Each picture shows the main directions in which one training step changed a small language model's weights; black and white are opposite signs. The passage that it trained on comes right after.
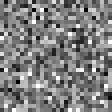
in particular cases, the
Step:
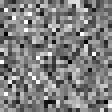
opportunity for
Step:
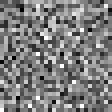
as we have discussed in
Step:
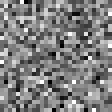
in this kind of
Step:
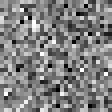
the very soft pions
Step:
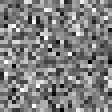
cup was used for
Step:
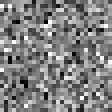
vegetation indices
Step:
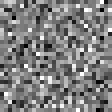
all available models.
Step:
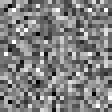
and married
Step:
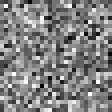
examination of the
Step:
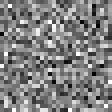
PDS range, the
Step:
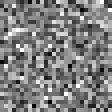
obtained by fitting the
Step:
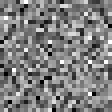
Sequence and
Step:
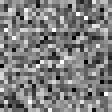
companies are making
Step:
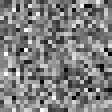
the convenience
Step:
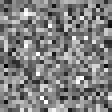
example, a variable can
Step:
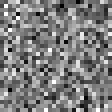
a good first step is
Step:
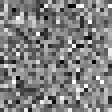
dk' \nonumber
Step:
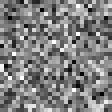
the negative real axis.
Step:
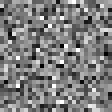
that on relatively small
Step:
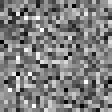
limit of integrable
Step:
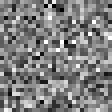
the Green's function
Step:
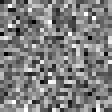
clarification of the
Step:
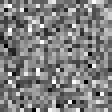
*Vata* and
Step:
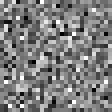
Description 1 V
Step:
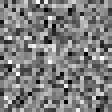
theorem. So,
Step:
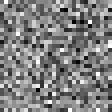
of the dc
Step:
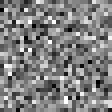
operations. The
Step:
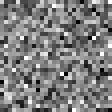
of pair creation.
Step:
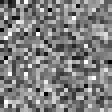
headings; the
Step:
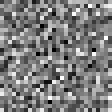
the plane of the
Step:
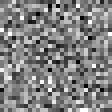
bulge causes the
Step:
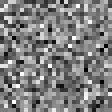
test accuracy can reach
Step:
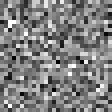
a VEGA3
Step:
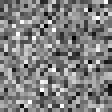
the solution immediately
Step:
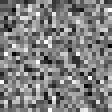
target densities are
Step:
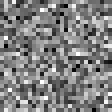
the recession
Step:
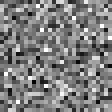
15), each group
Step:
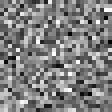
and informed
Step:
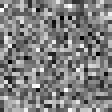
in the country.
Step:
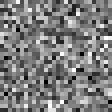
this section therefore interprets
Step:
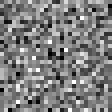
scales) to a
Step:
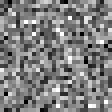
stock prices
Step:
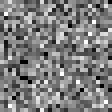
the superpotential is
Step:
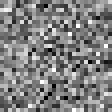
the linear superposition method
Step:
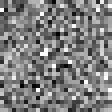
posed at the
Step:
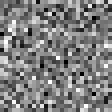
transform takes place through
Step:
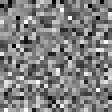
matrices with power
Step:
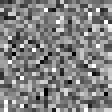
modulation coding
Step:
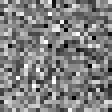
and hence the squared
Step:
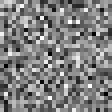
each target ranges
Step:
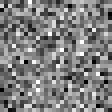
in a background magnetic field
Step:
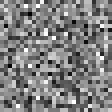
percentage error
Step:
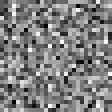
this technology not only
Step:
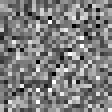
dynamism or frequency of
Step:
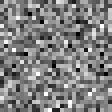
values of the effective temperature
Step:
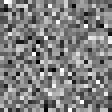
dialogue with
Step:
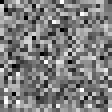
$k$ is smaller
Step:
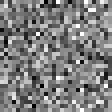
cost increases compound significantly at
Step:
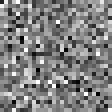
contribution can become larger than
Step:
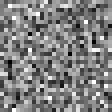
student analysis stage,
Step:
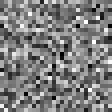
algorithms, the complexity
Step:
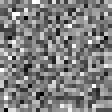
focusing on various methods
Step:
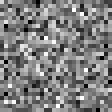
is a spanning
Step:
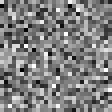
varying linearly with
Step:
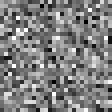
findings clarify the
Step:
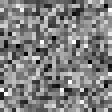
as well as the
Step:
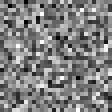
of my country,
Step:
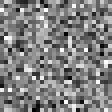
vertical structure. The
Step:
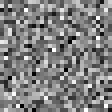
study on fractional
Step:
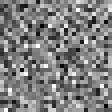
it was comparable at
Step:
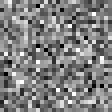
genetic factors that
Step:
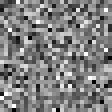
processing, where both information
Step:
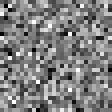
fast enough for
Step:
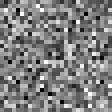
contradictions to
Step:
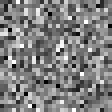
information will be obtained through
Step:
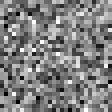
functionality they wish
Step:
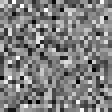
have been detected to
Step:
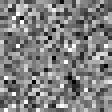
their ergodicity
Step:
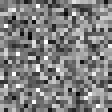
shunt type is
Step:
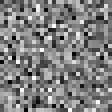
we have to find
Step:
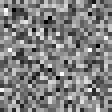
shall calculate these
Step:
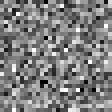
the IR laser
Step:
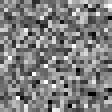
the business strategy of the
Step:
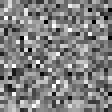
operating directly within the
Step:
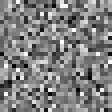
latent rule
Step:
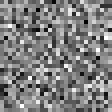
explained by these
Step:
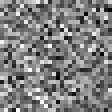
scaled by using
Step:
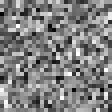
of these compounds,
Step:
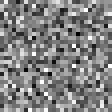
have arcminute
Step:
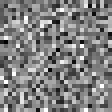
DC pension
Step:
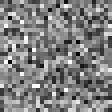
appearing in the
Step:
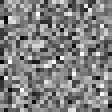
angle $\omega$ measured
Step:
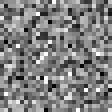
results. ➤
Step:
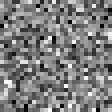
compared the performance of
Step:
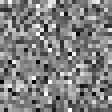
well in health care
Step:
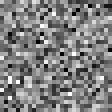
the US highly
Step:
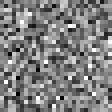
wavefunction and is
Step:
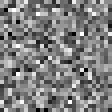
training Akhtar
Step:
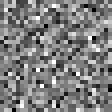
and torsion under
